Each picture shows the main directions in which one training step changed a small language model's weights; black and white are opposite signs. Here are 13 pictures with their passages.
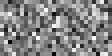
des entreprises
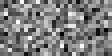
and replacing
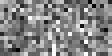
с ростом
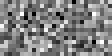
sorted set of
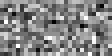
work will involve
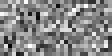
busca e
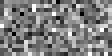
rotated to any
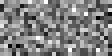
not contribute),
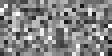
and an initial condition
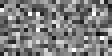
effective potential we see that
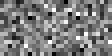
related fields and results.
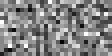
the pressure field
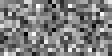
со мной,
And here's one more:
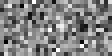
deviations between the
